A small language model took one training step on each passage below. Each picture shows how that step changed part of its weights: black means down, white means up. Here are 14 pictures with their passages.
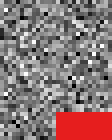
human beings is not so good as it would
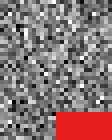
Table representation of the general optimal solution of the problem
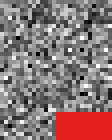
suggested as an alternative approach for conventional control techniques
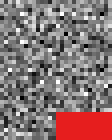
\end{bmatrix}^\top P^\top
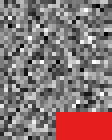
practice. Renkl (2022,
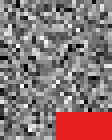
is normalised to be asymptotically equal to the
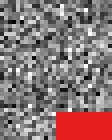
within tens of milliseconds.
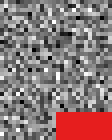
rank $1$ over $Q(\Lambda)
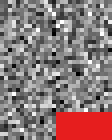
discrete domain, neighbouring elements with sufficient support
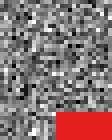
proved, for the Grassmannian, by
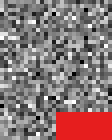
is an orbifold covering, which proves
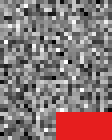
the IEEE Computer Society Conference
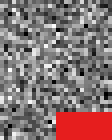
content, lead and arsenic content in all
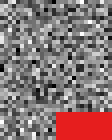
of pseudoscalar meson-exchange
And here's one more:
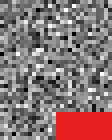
to low physical and chemical stability, difficulties
